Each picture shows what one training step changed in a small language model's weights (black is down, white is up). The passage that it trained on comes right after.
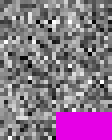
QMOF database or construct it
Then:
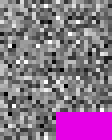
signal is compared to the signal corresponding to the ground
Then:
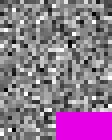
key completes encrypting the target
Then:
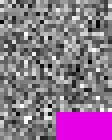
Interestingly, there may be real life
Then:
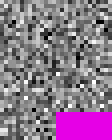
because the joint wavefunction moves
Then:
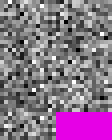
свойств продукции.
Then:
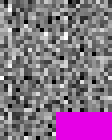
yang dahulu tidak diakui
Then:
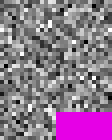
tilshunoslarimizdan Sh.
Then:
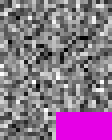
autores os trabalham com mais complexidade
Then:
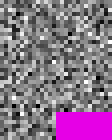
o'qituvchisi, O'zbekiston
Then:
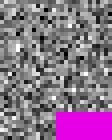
wall in higher dimensions becomes just the
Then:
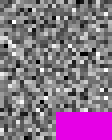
exceeds the value of the entire
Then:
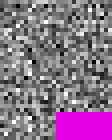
Samarali tashkil etilgan
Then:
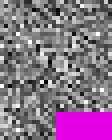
tycks till största del
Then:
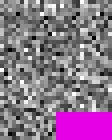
folgenden Abschnitt wird der
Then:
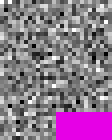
прагнуть, щоб кожен
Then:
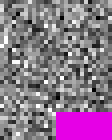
an axial gauge field, which however
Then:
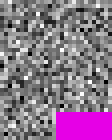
for most fiber lengths, as shown in
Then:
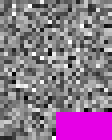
o'rgatar ekanmiz,
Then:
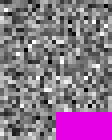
é importante uma elevada qualificação
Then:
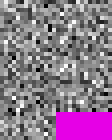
where you can just play around with it
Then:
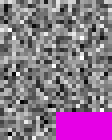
умова завдання, його
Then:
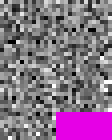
al., 2022) de los contenidos
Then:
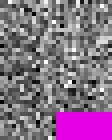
gravé dans la pierre de deux
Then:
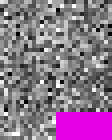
informacji zawierają
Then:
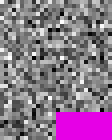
latency comparison is listed in Table
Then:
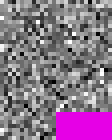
minimum value is $f_{min}$, then the
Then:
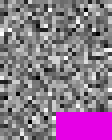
количество запросов
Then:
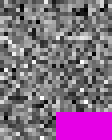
exactly. The energy loss per unit
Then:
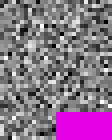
can be defined on the interval $[0,
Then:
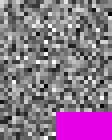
RGS results, because the strong temperature drop
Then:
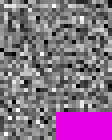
the best-fit \lcdm\
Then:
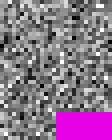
связь с инновационной
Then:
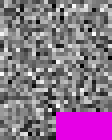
accuracy. The two DMC studies differ in
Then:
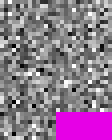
происходило алкилирование
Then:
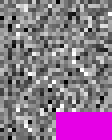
has faded away. For large
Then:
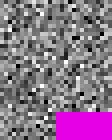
доходного туристического
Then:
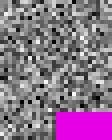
ich natuerlich gerne eine sehr
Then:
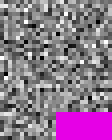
in the pulsed fraction. However, in a
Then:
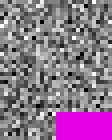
(orbiting the doomed white
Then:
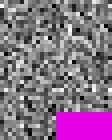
2-loop HTLPT
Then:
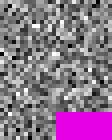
masks any E induced shift.
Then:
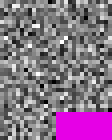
înregistra excedent sau
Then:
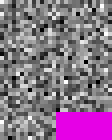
- Iñiguez, L.
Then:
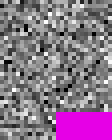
to the 4-point amplitude)
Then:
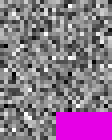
multi-dimensional systems, it may be a
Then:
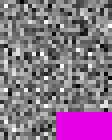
of Electronic Science and
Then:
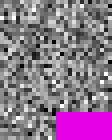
to this tendency can be observed in **Figure
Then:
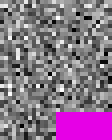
asari adib ijodi nozik
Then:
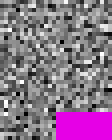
остаются за границами
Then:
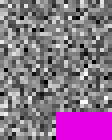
quantity to be inferred is a
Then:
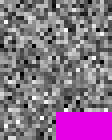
misma asociación ha sido observada
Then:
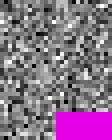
phase in the presence of spin-orbit coupling
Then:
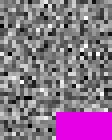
MCC of 113 assays prediction compared
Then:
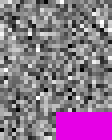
ҳаёт кечиришни
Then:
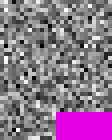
foyda olishlari mumkinligi
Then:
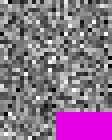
contribute to the observed CR electron flux:
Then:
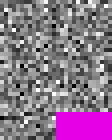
Faktor kemampuan
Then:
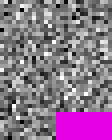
do not produce a significant current. For example,
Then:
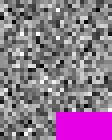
1a. Ed. Reimpr.**
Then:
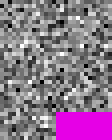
our fields. \section{Relativistic particle
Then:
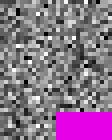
ташкил қилиш,
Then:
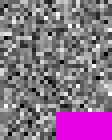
modernidade de Edvaldo Pereira
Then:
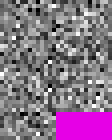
unit={\si{\newton}} }
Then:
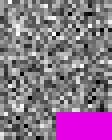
лица, отпечатков
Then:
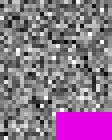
and the underlying physical rationale, our model
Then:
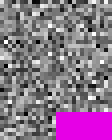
acceleration terms generated by the time
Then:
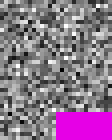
section we introduce basic notions about
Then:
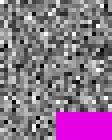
fails in the final gradient value, it
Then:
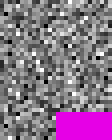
stays dominant for the larger antennae
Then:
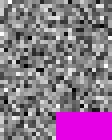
и сложене. Тако и
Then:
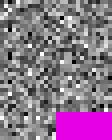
resistance $R_S$ as a function
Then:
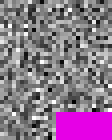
to that achieved by the visual classifications
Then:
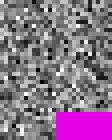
Hamiltonian, integrals of motion
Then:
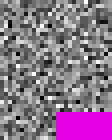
describe a general origin of the SHG
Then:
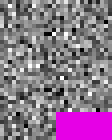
acute tracheobronchial
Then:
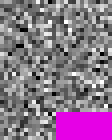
новые классы слов и
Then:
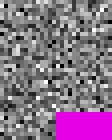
\mathbf{v}=\nabla w,
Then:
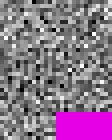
this article we consider the issues of
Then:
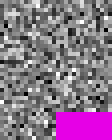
va har bir shoxchanning ustki
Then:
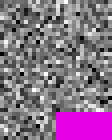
географічного поширення
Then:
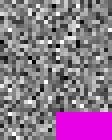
do ateroma incluem:
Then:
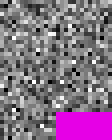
$I-V$ curves of this device
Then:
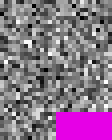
pek çalışmadan belirli
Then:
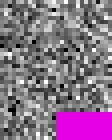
principal por la que asistiría a un
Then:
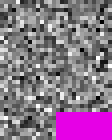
single layer honeycomb lattices
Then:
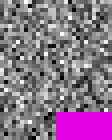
veces invasivo. El
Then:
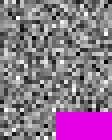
data and coverage.} Each dataset is
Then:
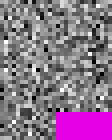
the complex phase of the field and scales it by
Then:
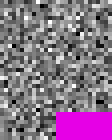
article correctly that the slope
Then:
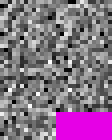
-\sigma \right| w\right)
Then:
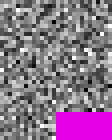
pela Equipe Técnica para
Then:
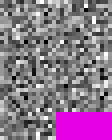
қурилиши амалиётида
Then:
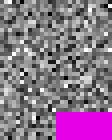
Ko'chqarov Fayzullo
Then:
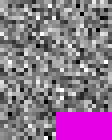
semiconductor in the single layer limit
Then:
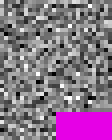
subterrâneas são uma fonte
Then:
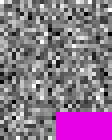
постійного вивчення.
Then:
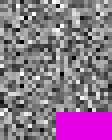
millenium Mesopotamia*
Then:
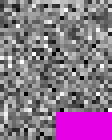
asarlarda professional etika
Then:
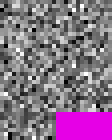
an excess at any level of angular
